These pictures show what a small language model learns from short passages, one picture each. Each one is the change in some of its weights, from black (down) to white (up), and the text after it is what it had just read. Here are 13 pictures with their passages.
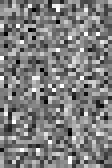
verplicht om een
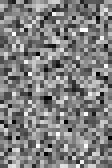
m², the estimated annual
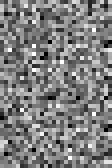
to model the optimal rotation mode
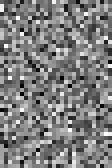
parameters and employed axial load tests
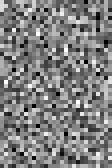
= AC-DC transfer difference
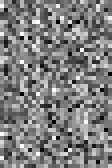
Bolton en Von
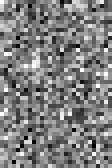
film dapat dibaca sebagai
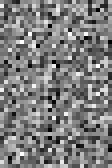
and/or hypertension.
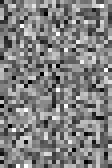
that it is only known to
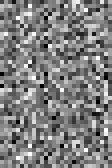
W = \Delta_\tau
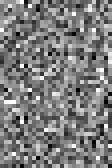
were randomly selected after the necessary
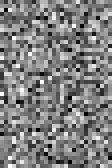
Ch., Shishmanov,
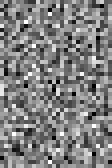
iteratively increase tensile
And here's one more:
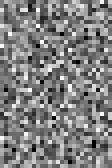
tarixida tragediya
